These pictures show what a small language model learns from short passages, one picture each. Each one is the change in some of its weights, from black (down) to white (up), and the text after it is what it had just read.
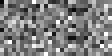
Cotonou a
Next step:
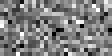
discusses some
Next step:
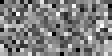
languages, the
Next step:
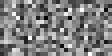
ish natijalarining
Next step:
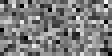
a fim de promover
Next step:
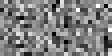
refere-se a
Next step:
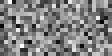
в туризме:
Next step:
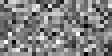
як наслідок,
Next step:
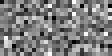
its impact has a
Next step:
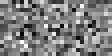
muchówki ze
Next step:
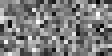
and psychology*.
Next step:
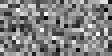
across the
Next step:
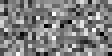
voor de aandelen
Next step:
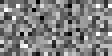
ustoz deb
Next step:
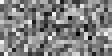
kunci dan topik
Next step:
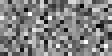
билан бирга,
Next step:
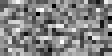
می دهند و
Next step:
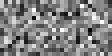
las colonias de
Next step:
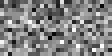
відповідальності як
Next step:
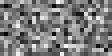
mayor influencia y campo
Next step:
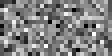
de frio dentro de
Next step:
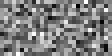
informática) ha
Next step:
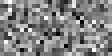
para la materialización de
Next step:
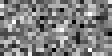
untuk memahami
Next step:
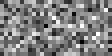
puede derivar en
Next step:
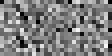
*La Masacre
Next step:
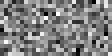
ahamiyatga ega. Shu
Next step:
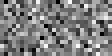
могли в полной
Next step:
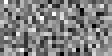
qaratib, bu
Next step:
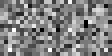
em expansão
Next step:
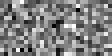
qilish, stress,
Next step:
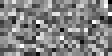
curiosidade por
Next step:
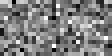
menulis secara manual
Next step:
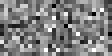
Essa abordagem é
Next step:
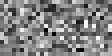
deze activa.⁶
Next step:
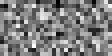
in order to inform
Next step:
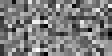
имеет единого
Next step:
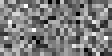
Australien der
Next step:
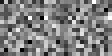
довжиною 60
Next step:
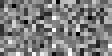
Dunyoda xalq
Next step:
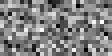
важно отметить
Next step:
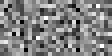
balki tartibga
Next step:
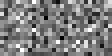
percepute separat
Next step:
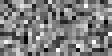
un pintor
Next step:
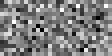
yaratishda psixologik
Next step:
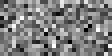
pode ser compreendida
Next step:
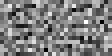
GT. Todo
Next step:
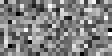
e proteica do
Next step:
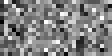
орқали ток
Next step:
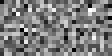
the literature that the
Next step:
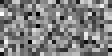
internacional e melhorar assim
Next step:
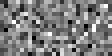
David nicht zu
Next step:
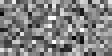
de yemden
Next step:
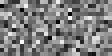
mucha importancia a las
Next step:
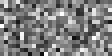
holatda bajarishga
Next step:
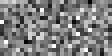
aylantirishni talab
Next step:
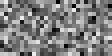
ongoing education and
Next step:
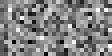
творческого сезона
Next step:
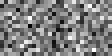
стають для його
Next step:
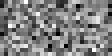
para o exercício
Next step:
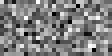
Cas de HNN
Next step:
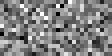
needs of the
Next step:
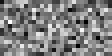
comportamentais e de
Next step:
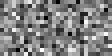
sababli, natijalar
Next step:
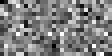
Если рассматривать
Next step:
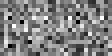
e ético.
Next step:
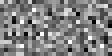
că rîul
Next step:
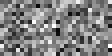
menciona como parte
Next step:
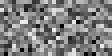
de Spielberg, también
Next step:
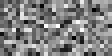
de renda de
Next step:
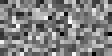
safety in
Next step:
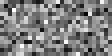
utilidad en mis
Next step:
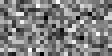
efektif dalam
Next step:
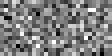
been developed
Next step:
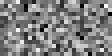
Район образования
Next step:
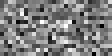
tanli afrikalik
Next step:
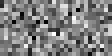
X Isquemia
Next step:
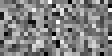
is found in the
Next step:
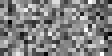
ook als apparaat
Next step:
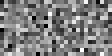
em 1986 constituiu
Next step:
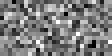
imom bo'lish
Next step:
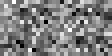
(Fadila et
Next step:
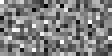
of Minister of Education and
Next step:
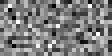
confirmadas essas
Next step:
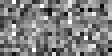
21 Euroopan
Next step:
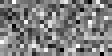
ценных товаров
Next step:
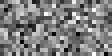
foram utilizados alguns
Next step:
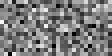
dolorosa é
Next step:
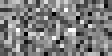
инновацион технологиялар
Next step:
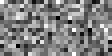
The article shows that
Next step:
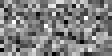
parallèle des
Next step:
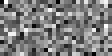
dividió en
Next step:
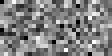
toho, co se
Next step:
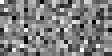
va tibbiyot
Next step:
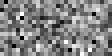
científicas indicam que
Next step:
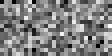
O'zbek adabiyoti
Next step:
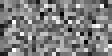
kompetentlikni shaxsning
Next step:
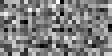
yordamida tarixiy
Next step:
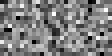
function exercised
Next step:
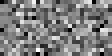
und nachnutzbar
